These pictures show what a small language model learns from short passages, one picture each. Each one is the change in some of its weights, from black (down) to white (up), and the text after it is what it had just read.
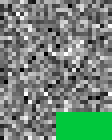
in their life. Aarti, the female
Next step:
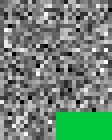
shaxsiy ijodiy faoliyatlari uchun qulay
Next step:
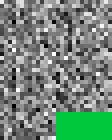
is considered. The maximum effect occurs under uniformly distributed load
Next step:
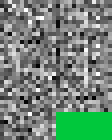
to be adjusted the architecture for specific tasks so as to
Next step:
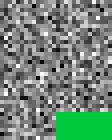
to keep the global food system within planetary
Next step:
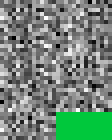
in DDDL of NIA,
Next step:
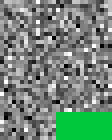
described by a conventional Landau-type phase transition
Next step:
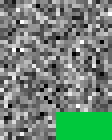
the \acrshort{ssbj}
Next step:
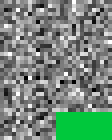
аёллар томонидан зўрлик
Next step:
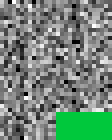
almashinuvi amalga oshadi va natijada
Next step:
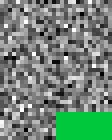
snapshots taken from a coffee
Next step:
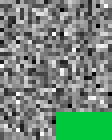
successful delivery. Both approaches are discussed in detail
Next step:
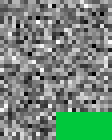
³² Milli Eğitim
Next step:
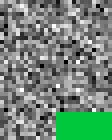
that the choice of the word pairs and their frequency in
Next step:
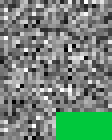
with few clear secretions. Blood tests and
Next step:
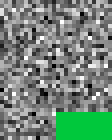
and malachite on polished canvas,
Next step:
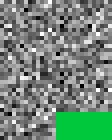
a kindergarten. A skills training module was
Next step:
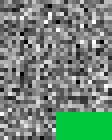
kichik ekanligi va r-qiymatning
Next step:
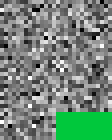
processes news articles and categorizes them into different
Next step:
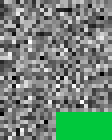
that do not, or a timeout.
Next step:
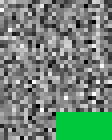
landscape of knowledge in the age of generative
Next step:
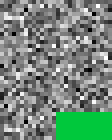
país. A maioria dos presos é de
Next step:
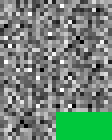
FAULT TECTONICS OF
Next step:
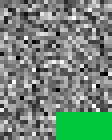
of COVID-19 thERapY) trial
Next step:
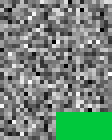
Informed Consent: Written informed
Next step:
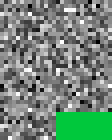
make this statement because the CD RL analogues
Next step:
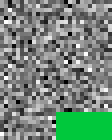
qaragan holda ifodaviy, badiiy
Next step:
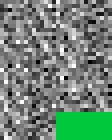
\text{Nonsmooth} &
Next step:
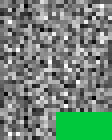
turizm sohasida va qayta
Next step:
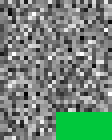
statistics were used for the analysis. Results revealed the significantly
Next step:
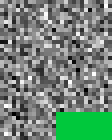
ابتلا انواع
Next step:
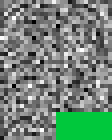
the van Holten's recipe based on
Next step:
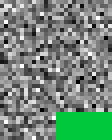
ranker function ($U$) and the approximate function
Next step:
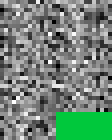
16. Erikson E. H.
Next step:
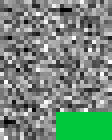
бўлимига мансуб, улар
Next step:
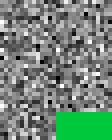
up to the 150th day."
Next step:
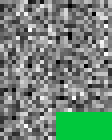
три конкретных случая.
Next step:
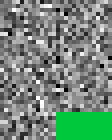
maps were then combined by the decoder network to generate
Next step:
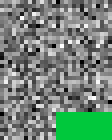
German federal states as well as for Germany as a
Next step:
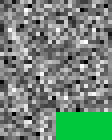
all of the above leads to the statement that flat
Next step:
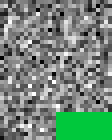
which relates to the “private state” of
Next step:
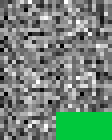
an effort to address the challenge of onboarding
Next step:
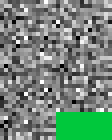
и повышенной прочностью.
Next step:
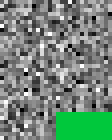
dependence of $\lambda$ on $j$ seen in
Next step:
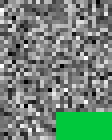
a moderately dispersed distribution of responses, with
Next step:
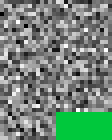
Vermikompost, Mikoriza ve
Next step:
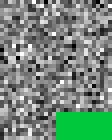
seen as essential for attaining the Supreme
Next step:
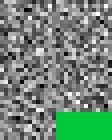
fanlarini raqamli texnologiyalar asosida
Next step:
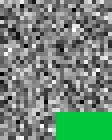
is an Associate Professor, and
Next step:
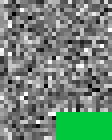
asoslarini bilish kundalik hayotni
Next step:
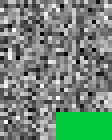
shown that the condition of undernutrition has a
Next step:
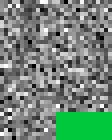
and put it on firm field-theoretic
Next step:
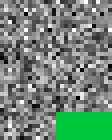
profile of the face and oral cavity and increased the
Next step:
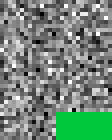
y confirme su registro con su correo
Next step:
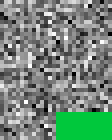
понятие “маркетинг”. В
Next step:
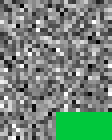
- Después del proceso de
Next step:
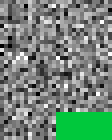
is characterized as qualitative, and for data collection, the evidence
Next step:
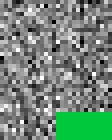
ensaios fotográficos eram
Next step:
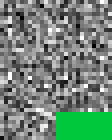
konkretlashtirish amalga oshiriladi.
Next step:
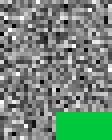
and miR-342. In conclusion, our
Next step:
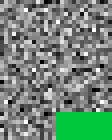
These algorithms aim to: 1) decrease the number of
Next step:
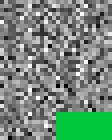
миттигина бўлиб,
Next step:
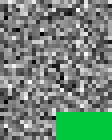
niet vast, maar voor de
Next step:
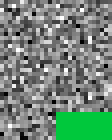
frequencies of the $4f^{14}
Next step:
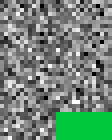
Open Access article that uses a fund-ing model which
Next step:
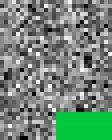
essence of the concepts of “modernization”,
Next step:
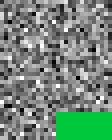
are in agreement with Ref.\cite{dev2},
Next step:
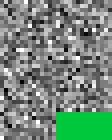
result of the demonetization legislation. In
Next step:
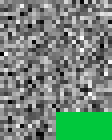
водородный показатель водной и
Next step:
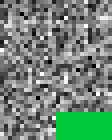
it, being forced to make late adjustments
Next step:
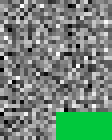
gulli o'simliklar terminologik
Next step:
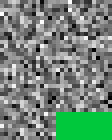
Convolutional Network. We obtain results that are
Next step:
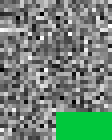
is increased to forty, the average stress for the end
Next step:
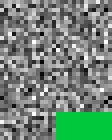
plant breeding. Fundamental studies aimed
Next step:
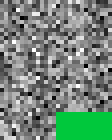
Założenie trzecie
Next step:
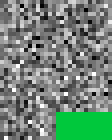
a timestamp, identifying when a certain event
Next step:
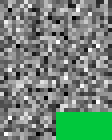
(charging, distributing satellites,
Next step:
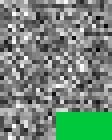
verenigingen, coöperaties en
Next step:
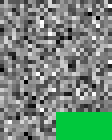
Позднее эта брошюра
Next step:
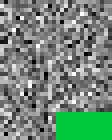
trata térmicamente a 92-98
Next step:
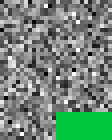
de política general pone de manifiesto la
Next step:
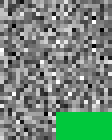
Students with disabilities ABSTRACT
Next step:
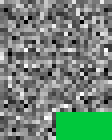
qilishadi. Keng tarqalgan
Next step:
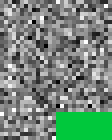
de Menores foi escupido,
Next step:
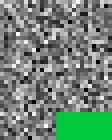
balans. Het going concern-beginsel
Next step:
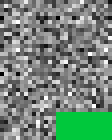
Mohinur Jonpo’latovna,
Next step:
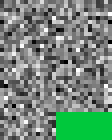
¹ DraCor comprende corpora in
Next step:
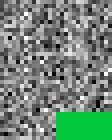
in supine position with extensive exposure on both sides
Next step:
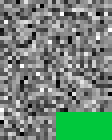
badanych, natomiast wariant
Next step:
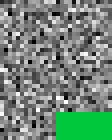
10 CBT is faster than the paper-based
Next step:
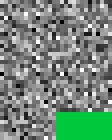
single-photon detection with near-unity efficiency is
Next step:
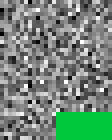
of democracy, that those subjected to
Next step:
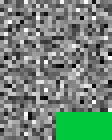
zonën e gadishullit
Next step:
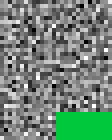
Xullas, ingliz tilida
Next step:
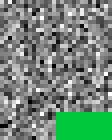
protected areas. Given that some of the
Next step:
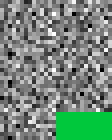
Мустақил Ўзбекистон
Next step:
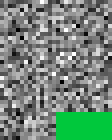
where $GDP$ is a country's
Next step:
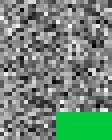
en la Península Hispánica”,
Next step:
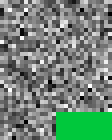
khususnya putusan yang amarnya
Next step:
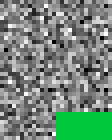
interest that contain traffic signs is the primary
